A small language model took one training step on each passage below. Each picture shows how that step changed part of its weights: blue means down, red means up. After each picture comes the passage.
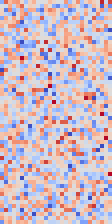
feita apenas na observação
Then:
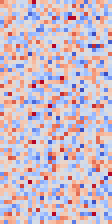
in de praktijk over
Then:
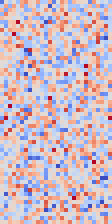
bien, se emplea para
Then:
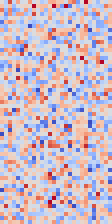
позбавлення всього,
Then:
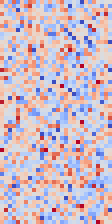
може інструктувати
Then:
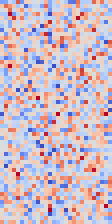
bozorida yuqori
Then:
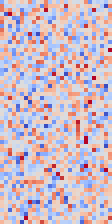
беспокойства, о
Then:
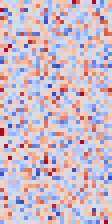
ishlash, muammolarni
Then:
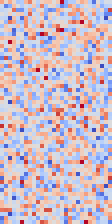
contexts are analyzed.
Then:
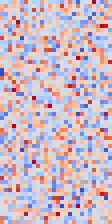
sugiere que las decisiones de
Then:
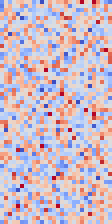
capacidade da empresa
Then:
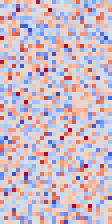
maiores dificuldades para um
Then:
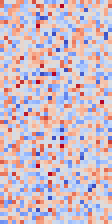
direkte tyder på at
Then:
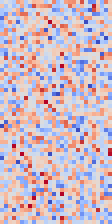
grades at a public high
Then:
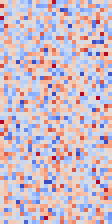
ilovalarni yaratish,
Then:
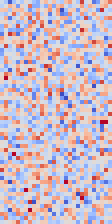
qolishga olib keladi.
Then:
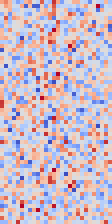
гуминового препарата
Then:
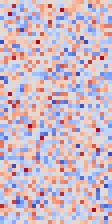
le symbolisme sonore
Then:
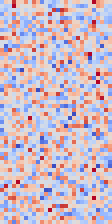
Le catalogue de D.
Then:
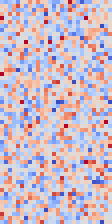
docente al iniciar una
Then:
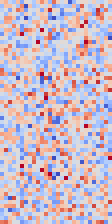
Raqamli hamyonlar
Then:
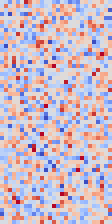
y social del niño es
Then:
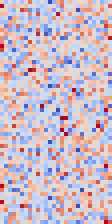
shakllantirish va javobni asoslash
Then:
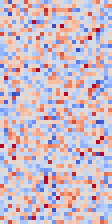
direcionadas. Por outro
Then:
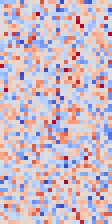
TIC, l'idioma i
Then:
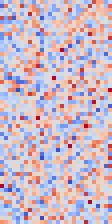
Pada Aplikasi Peduli
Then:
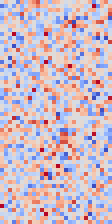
Op dezelfde regel
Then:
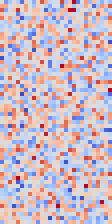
de particularitățile celor
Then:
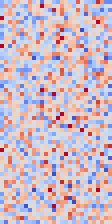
problematizar ese proceso de
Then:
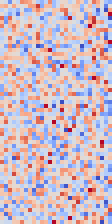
en un segundo nivel por
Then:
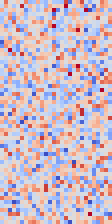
profilo, metafisico,
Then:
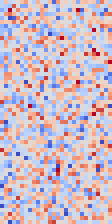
falar em público? A
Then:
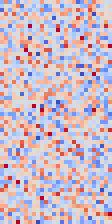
4. Menționând că
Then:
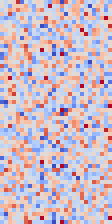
encontrados na literatura
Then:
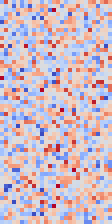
Historia polityczna*,
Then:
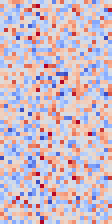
NA ZDRAVLJE
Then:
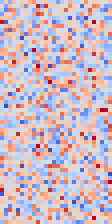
de 48 años con un
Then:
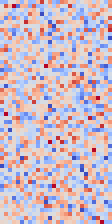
in the transition period".
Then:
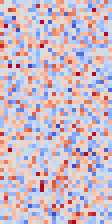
Система відносин в
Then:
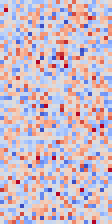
y diciembre de 2022.
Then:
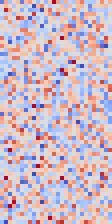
a 2137 mm/ano na sua
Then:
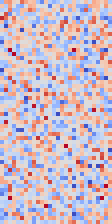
e Ministrisë
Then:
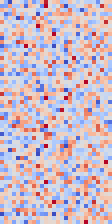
pelajaran yang banyak
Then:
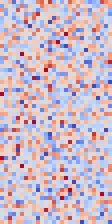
gemeente verspreid. De
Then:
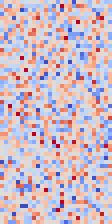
após 30 dias de
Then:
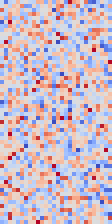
do Maximizer... me
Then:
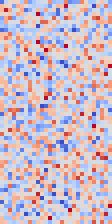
(21 furono i
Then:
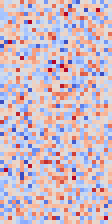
tyle ściśle
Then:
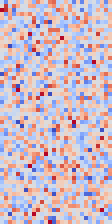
Specularity. Recibido:
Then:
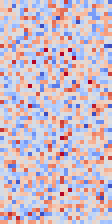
una escuela pública
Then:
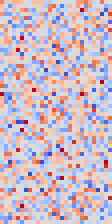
und Bruchrechnung,
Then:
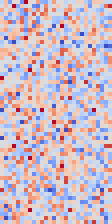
dos 18 anos. Com os diversos
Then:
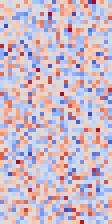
formación, intentando recoger
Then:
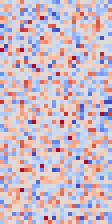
sus complicaciones en adultos
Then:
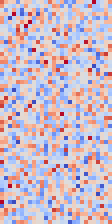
природната среда е
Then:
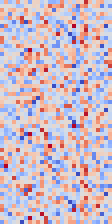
نفسي يعزز
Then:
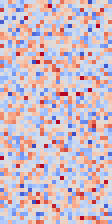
для забезпечення
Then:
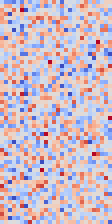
a‘zolari tasvirlash
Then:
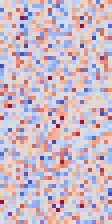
nafaqat pulni,
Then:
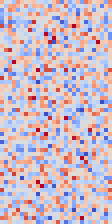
розрахунок: 1.
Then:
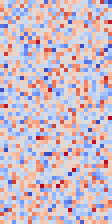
unidade familiar, da
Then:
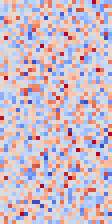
qon, o'pka,
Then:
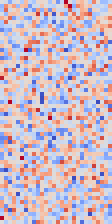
de municípios do interior
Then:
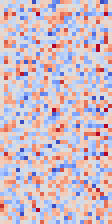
qaratilgan aloqa jarayonining
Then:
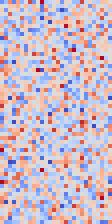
натижалари турбина
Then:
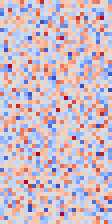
asignaturas. Por su parte la
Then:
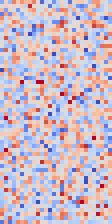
e de demasiado esquecimento
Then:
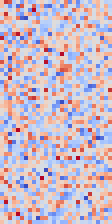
das criações artísticas
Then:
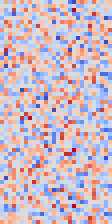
para a qual se abrem os
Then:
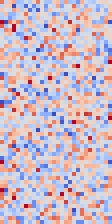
REVIVING THE
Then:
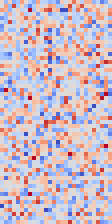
Piyodalar chorrahani
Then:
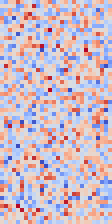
*Money Rebellion*,
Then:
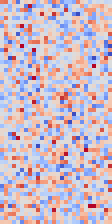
yoki buzilgan bo‘ladi.
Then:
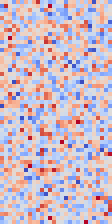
пов'язані між
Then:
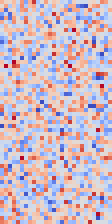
de acord asupra celui mai
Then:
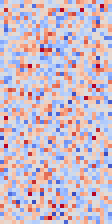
kosmologiyaning ilmiy
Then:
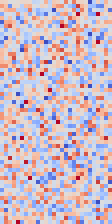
знань, вивчення
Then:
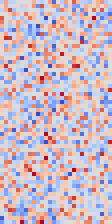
no *existía*. Pero porque
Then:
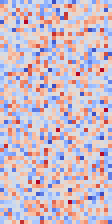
koronavirus enteritining
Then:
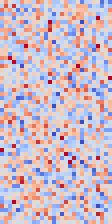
nosotros formamos parte de la
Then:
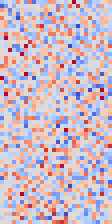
adalah NV Chemicalien
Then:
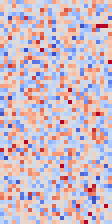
o vínculo com seus
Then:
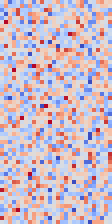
yetkazadi. 5.
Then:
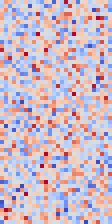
aceitera (Obregón,
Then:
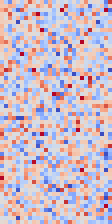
and Corporate Image of The
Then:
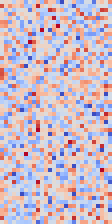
bilan murakkablashadi.
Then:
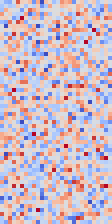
de hiteles forrásból
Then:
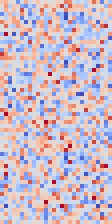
Demak, kulgi paydo
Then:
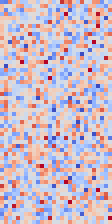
жараёнининг барча
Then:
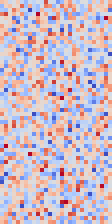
kiritib, natijasini
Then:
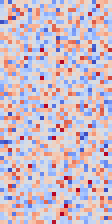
en la promoción de la salud
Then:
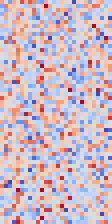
te worden dat relevante
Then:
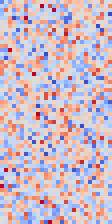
Indicators. Periodica
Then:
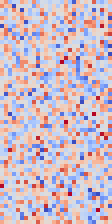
texnologiyalarga, o'quv
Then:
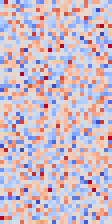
y afectivo de los integrantes del
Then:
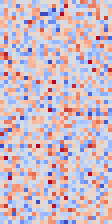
Yacob Noho Nani²,
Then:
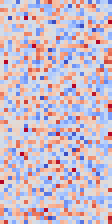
xalqaro tashkilotlar.*
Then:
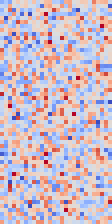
transformaciones que conllevan, ya
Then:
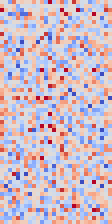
речито говори и то,
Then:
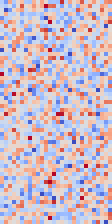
его обучающая
